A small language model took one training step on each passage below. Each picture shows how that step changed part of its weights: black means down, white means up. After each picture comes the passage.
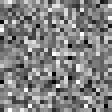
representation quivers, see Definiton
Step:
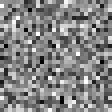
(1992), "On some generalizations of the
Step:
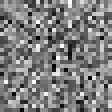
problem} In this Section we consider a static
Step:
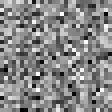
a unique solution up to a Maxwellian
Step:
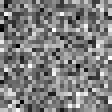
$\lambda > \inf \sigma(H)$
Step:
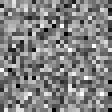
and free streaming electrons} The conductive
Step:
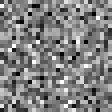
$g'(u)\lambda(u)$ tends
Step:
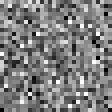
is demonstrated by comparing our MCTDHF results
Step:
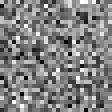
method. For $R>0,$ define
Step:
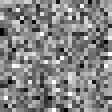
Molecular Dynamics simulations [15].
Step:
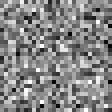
of the real space and band structure for the
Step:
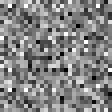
is of second order in time, so that it
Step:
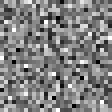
equations. Once this procedure is performed, the
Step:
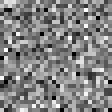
discovery and comparison with finite element simulations of the
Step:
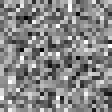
the target of {\em evaluation maps} of logarithmic
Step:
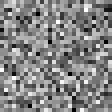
an experiment with the given starting concentration of
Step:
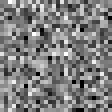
using formation of a Fourier coefficient, a space of
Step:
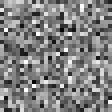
a generalized hypergeometric function. Here it is shown
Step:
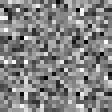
For each $N$ and $m$
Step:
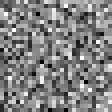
from sources 10 and 14. Cluster
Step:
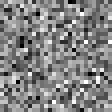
$U$ background and can be shown to be
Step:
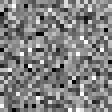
to continuous limit functions. This additional scaling will provide
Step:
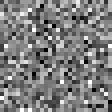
the corresponding isotropic tensor. The values are shown for
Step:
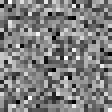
\geq 0$. In \cite{os}
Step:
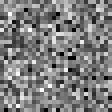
\refeq{v0} to get our
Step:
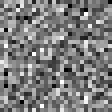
the strength of the signals near its source should be
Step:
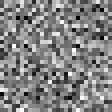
the pencil $|E|$; since
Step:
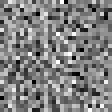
$G$. To this end we impose the
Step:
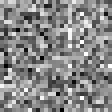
of analysis. Due to multiple linear
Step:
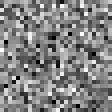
triangle is identified with exactly one edge of another
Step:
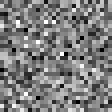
the second (extended) conjunction,
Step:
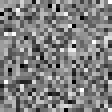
while the instability has reached the
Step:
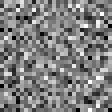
the crack angle and reaches the maximum for
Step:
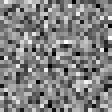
frame. Therefore the measured cross section for
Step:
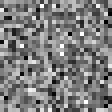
Theorem \ref{gap} is of general
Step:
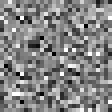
highly nonlinear device for phase modulation
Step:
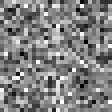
by shocks, including those produced by
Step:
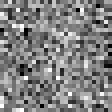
The claim about the global dimension of $A$
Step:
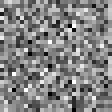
summaries is $128$ and the max length
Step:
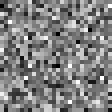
lattices at $\beta=2.1$
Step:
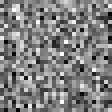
Research} \newcommand{\lemark}{\em
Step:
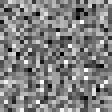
$Y$ by dots, so
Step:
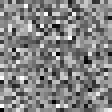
\end{equation} and taking advantage of the
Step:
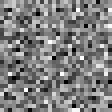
an understanding of the differences between IBIs
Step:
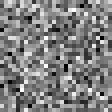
with the rotational electrical transport option
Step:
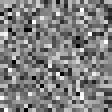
only ${\cal H}$, not $H$ can
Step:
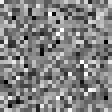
$\hat{\rho}$ to 0, which makes
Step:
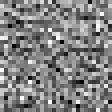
and helium depletion of a
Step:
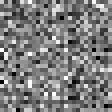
\ref{comp DL schw},
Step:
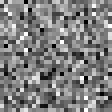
u, v$, consider the explicit double
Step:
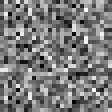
the three patterns \{3241,
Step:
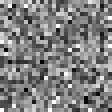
is a {\em waiting time step} for
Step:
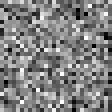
$\lambda$ lies between the minimum of
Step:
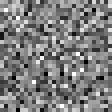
we introduce the notation \begin{equation*}
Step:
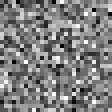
memory' means the memory bank is not
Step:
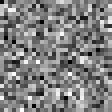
minimizers.} We next verify that
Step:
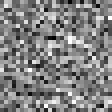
pre-existing Galactic disk. If this
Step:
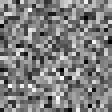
for example, \cite{proj}. In
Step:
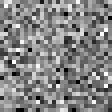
case that a better strategy would single out quantum correlations
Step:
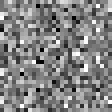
Mod. Phys. Lett. A4
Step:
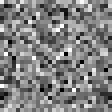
--- stars: massive --- ISM:
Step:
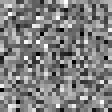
A basic Feynman integral with
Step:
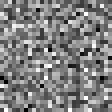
The bilocality inequality can be extended to chain
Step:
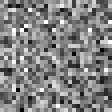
like in that it indicates the degree of similarity
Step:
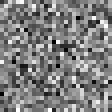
[111] directions, both with respect to temperature
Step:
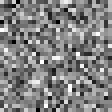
shapes defined in implicit representation should also be
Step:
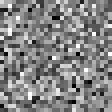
b_i\leq 2$. Put
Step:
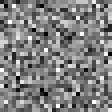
described by Figure 7. The rest of the
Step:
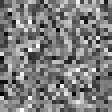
of the following commutation relations: $$z
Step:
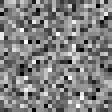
this paragraph that $G$ is
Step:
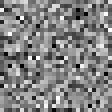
spin $\sigma$ on site $i$. In
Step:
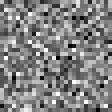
the trivial topology ${\mathbb R}^4\setminus
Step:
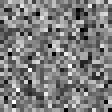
$A$ be an indecomposable
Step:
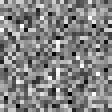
also present at the edges of hierarchical fractional quantum
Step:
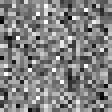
This suggests that the sign problem could be significantly reduced
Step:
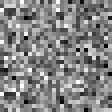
as (summations runs over all
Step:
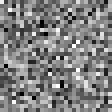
beyond $\lambda^{*}$ \medskip Suppose now that
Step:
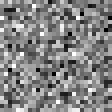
It should also be emphasized that parameters
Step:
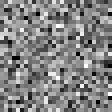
$x$, that contradicts to experimental data of
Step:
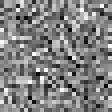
the forward Stokes signal, and observed
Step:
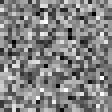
$e$-star system from a strongly equitable
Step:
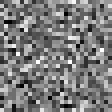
& detector assembly & array &
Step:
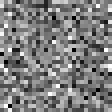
Witten, \emph{Large N
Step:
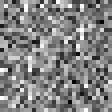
$\sin 2\theta_m = \sin
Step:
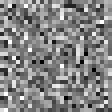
is completely orthogonal, which indicates that IO=
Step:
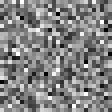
expressed by ε-noise added to sufficient
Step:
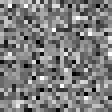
is the evolution of the Christoffel
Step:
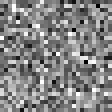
by genus and multiplicity. He poses many related
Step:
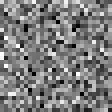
s\vert^\theta$. From this,
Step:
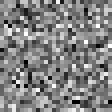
pQCD (circles, with error
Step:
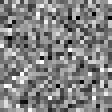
Again a rather acceptable convergence behavior in the
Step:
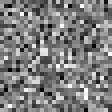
direction is maintained. Algorithm 1 provides a detailed
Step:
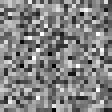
a theorem of linear algebra, much less used in
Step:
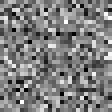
excess noise should follow $S_{exc}
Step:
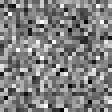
model-external choice related to
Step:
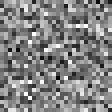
and $Q'$ be autonomous systems.
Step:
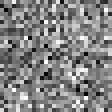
variables, therefore, no explicit symplectic integrators but
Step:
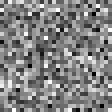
(0, \infty)\times E\times
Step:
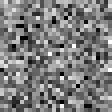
are given by \begin{equation} a =
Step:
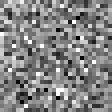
that meet at most $n$ at a
